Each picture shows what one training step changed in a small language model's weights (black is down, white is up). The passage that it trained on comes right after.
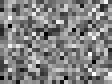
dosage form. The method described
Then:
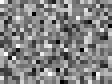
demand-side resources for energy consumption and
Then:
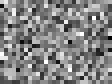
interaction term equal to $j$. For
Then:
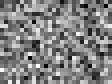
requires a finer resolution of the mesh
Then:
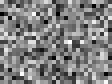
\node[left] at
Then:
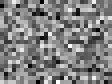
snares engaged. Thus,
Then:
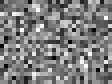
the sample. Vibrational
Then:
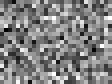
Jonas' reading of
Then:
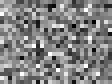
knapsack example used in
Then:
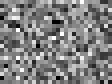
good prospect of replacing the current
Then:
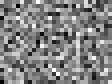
the constant speed of the ball is
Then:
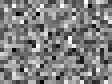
pornographic videos that
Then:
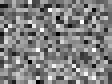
uncertain at one end. This may
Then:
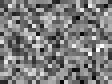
and/or more complex treatment variables
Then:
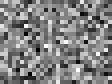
of frequency versus discharge from
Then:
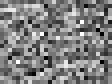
omits impacts from short-term
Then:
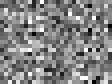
Poisson bracket, so this holds also for
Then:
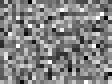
in `sympy` as
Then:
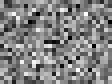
this valuable and enriching
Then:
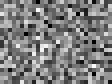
and Asset Administration
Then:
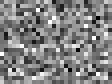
- f) Editorial -
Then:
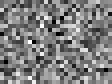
relationship is affected positively.
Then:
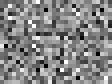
$\Theta$ is defined as in
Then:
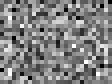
in petroleum ether
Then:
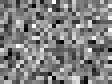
EC values was noticed
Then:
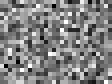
We want to clarify that the
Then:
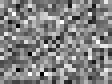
$ L_p $ norms of
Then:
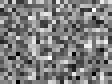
\leq 2 \left(
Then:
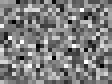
f (%) Mean Std. t p
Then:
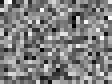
(with brown elytra)
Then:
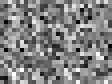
positive texts are compared to compute the
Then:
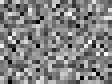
general curved Ekman boundary layer
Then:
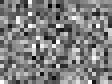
while the correlation between ROA and
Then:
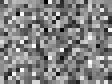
Science college Kannad
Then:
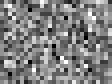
\infty$, suppose that there exists
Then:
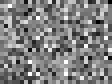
follicular fluid (FF)
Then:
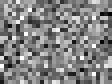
this approach reproduces the superalgebra
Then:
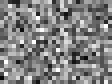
\ref{sec:asymp}, we
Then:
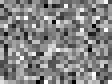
periods about its strategies, as many
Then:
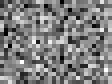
\end{equation} and therefore
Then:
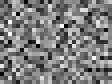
metadata standards to inform the preservation
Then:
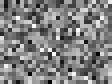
data. Furthermore, the type of
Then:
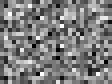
cholesterol). -
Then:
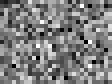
(I+J)$. Similarly, it
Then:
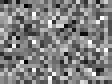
laboratory work was carried out by
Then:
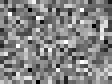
in Table I, which highlights our
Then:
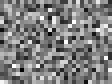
tulis, cap, print
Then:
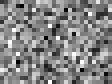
be decided by the rule of
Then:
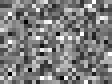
price charged by collaborative
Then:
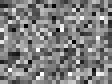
is one of them.⁶ This is
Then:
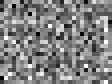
students of engineering with an extrinsic
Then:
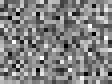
BRCA1 is a putative
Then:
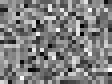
to the case $\chi = 0$.
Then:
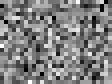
critical point of the scalar curvature of
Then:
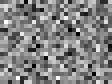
These data are necessary for working out of
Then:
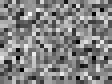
numeration system* is a triple
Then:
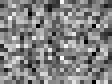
divine grace, that he
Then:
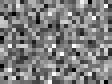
ontology designed to unify sensor
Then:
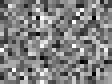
in inter fibre and inter yarn
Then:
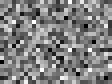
ici un lemme
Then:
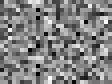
considered expensive due to
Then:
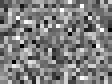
but they do not constitute analytical
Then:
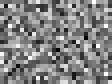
+ a_i \not\equiv
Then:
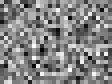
with quantile $\delta_k$
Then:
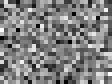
that $u = D_1
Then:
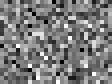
meaningful test descriptions. Listing
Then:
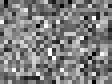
exists, every subdiagram can be
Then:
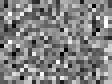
1992). This method can be used
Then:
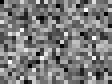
independent random variables, and let
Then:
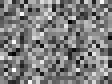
flags. Two flags
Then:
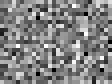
ranah domestik dan
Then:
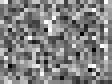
of 16 volumes of which contain
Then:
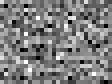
classes. The received signal strength
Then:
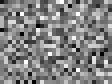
be advisable to take advantage of
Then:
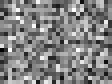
a consequence, they feel
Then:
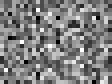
inequalities, poverty and distrust
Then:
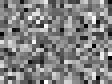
therefore, \begin{align}
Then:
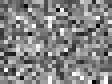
as in Section 3, where
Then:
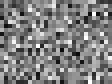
global dimensions for fusion and
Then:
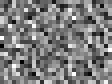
disease" (V.V.
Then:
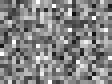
describing a data space reference model
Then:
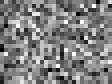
reused as gas for the
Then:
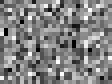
{\mathbf G}\circ{\mathbf
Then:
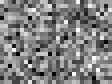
If multiple annotators process the
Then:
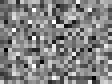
electron microscopy (SEM)
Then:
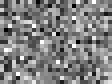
the aligner treatment. This can be
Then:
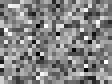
acceptable terms of quality, that
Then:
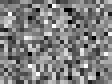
\cite{CL}, Leininger
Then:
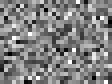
individual is at a fixed location. This
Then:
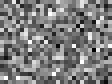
Mackie. Keywords:
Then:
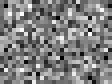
contact and polarity). The longer
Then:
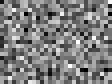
gathered from a structured
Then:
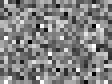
that adequate staff orientation eliminates
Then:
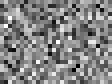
side is also effective (see review by
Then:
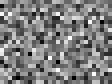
қисм /
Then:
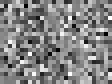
(homeomorphic to) a cone
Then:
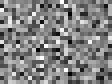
$k$-variety, we have
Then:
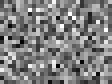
mutations of $l$-fold
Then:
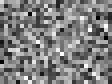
always makes the optimization harder for a
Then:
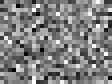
now define $\partial \Sigma =
